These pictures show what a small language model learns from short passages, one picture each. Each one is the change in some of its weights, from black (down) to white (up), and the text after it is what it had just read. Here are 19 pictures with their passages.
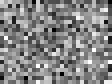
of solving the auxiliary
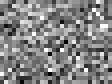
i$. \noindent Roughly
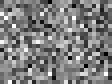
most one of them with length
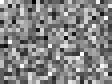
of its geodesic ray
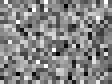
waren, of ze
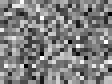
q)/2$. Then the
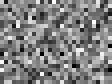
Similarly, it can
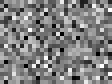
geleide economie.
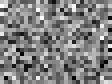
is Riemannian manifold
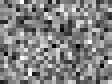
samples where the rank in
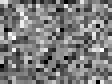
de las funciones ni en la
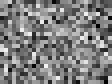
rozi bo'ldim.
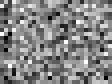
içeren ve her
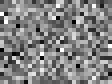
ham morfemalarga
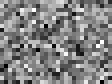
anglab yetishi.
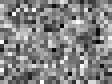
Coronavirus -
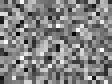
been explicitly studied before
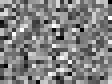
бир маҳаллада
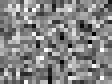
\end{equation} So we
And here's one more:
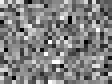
index of $S$ is the
